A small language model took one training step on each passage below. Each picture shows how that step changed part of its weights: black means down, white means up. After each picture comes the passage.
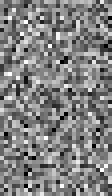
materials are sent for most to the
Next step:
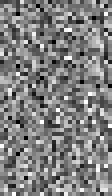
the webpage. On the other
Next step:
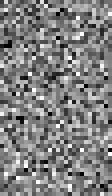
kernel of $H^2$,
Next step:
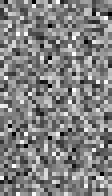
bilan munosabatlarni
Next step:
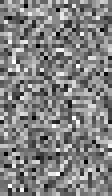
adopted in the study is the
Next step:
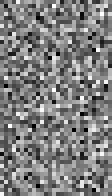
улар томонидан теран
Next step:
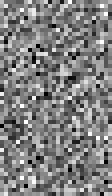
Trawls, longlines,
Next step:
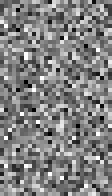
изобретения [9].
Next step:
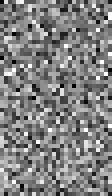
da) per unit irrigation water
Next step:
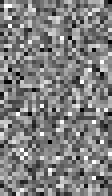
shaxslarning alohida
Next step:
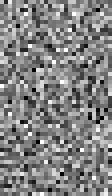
large class of self-similar measures
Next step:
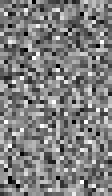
diagnosed on FNAC and its
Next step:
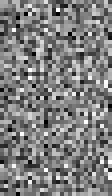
were given, and 78 patients were in
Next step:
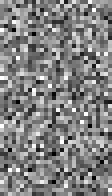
algebra by a finitely generated
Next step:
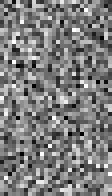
2. Bob chooses another
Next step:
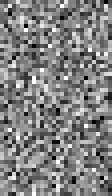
students by the creation of a business
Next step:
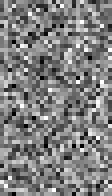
de exclusão, ambas
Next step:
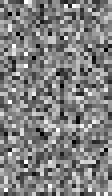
hazırlayan Ebû
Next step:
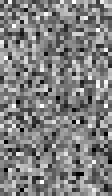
field $$ u=\nabla_\xi
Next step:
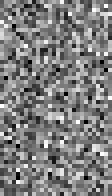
$\alpha \notin \Z$ and
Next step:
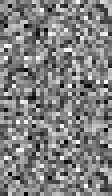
all power and speed values. However,
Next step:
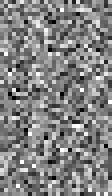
op ons pad terug naar
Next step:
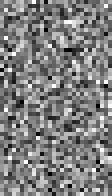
Note that Conditions
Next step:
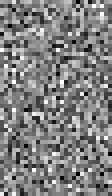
courage and perseverance gave
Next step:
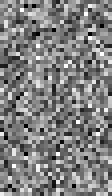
the stopping criteria for
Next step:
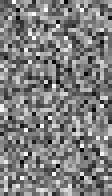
70% of sawnwood
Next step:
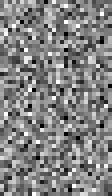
is swarm intelligence
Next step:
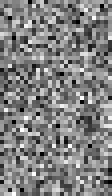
Conclusion} This paper has addressed
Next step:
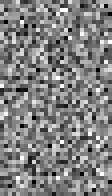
central role of the kiai as
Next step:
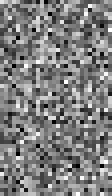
$p$ as the stable reduction
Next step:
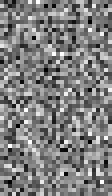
the first polymer-based
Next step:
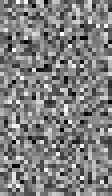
observed in all species, less in
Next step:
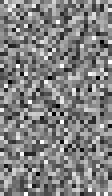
of Part A of the self made tool
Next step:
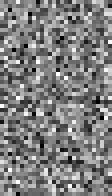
tashabbus joriy
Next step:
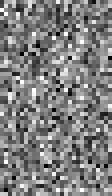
law. It should also be noted
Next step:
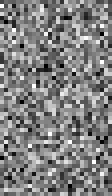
manager, ciclo de
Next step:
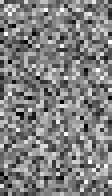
particles Minimum radius: 10
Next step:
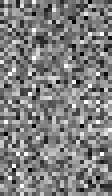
(\ref{en->}) follows from
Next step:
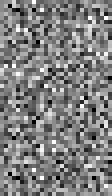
used in a variety of problems.
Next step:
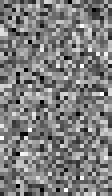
we test the performance of a four layer
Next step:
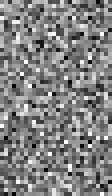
there is a unique decomposition $M =
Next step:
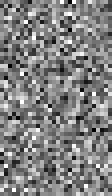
S)$ falls into finitely
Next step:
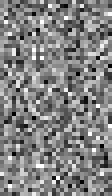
de pássaro contendo
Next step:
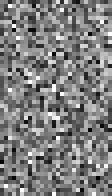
The repository also includes a
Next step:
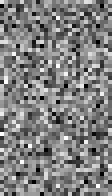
vuelta el humor, que
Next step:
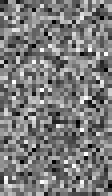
— профессиональной
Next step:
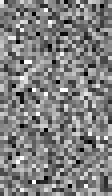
over several attempts, spread
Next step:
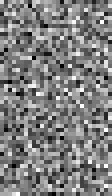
Financial Leverage 2.
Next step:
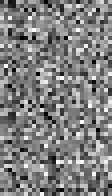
2. \end{proof} \noindent
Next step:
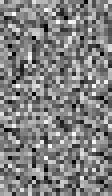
Vanya Lozanova,
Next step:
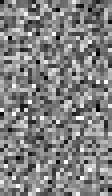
coefficients of a function satisfying a
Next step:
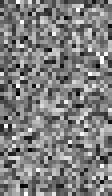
Let $c,d$ and
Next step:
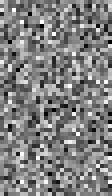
the sole hypothesis that
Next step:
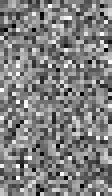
the intercepts of the linear regression
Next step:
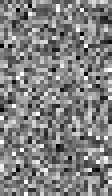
with high risk with too much
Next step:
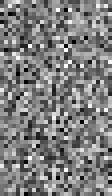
the management of data for biological and
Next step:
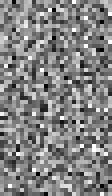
positive number $a$ transform a pair
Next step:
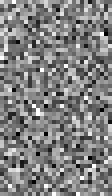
states analyzed : 4 number of
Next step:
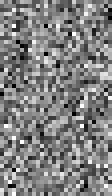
to modify avatar appearance
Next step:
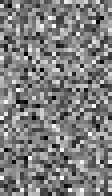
adecuado lavado de las
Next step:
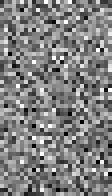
majority class [Niaz 2022].
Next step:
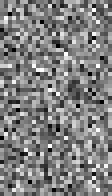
500 bootstraps, which
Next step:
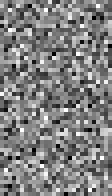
Math. Chem.} {\bf
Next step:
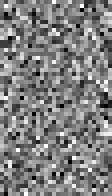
is better than Theorem 2.1 in
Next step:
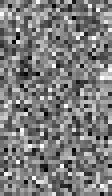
take $W$ to be a discrete
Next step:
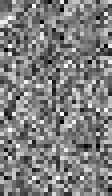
the use of *Dicentra
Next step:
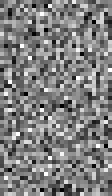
see \cite{BMS}. \sk
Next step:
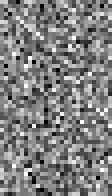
predominance, limb
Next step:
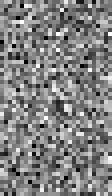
we propose using Otsu’s
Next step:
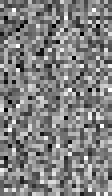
class. The one-sorted
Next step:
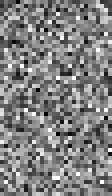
of range-Doppler
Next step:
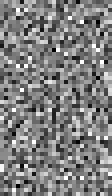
the size parameters of graph G with the time
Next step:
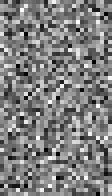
investments, in which women are
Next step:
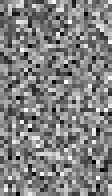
reliability, improving power quality as
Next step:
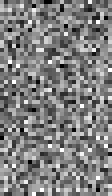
(1901), having a practical
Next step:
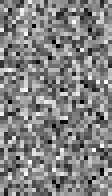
qiziqishlarning rivojlanishiga
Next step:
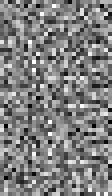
deze niet langer is
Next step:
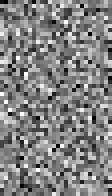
can be positively regressed on
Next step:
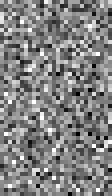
fundamental tadqiqotlarda esa
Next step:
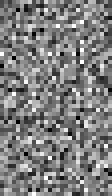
each country. The fifth
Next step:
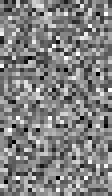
an H2Ohio wetland
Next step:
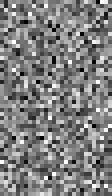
dos alunos (Porter,
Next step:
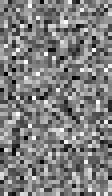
Furthermore, let us divide the boundary
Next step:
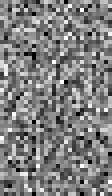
the activities of local government in
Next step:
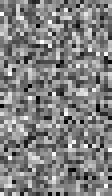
which was caused by the action of
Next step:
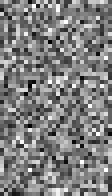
tramos de tope laterales
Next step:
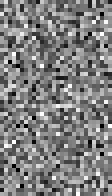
non-Gaussian statistics.
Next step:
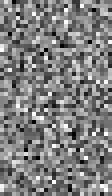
Ker $f_n$ is
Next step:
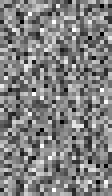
resultando em glomerulite
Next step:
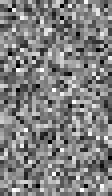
$\gG$ is balanced if
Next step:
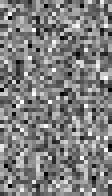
$$ Using the same argument, we
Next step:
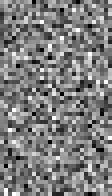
ta’lim muassasalari va
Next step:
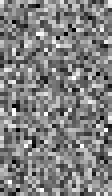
Hatay ve Adıyaman
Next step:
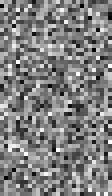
devrait aussi agir sur
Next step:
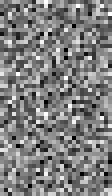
a$ is in $\kx$ and
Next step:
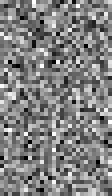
user needs that are effective.
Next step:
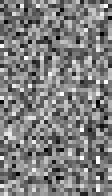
шакли, жанр,
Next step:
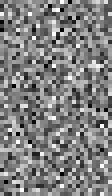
dataset used for every study found in
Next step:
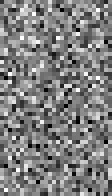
seizures or myoclonic
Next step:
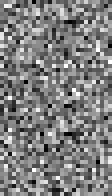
NHIS that; the researchers
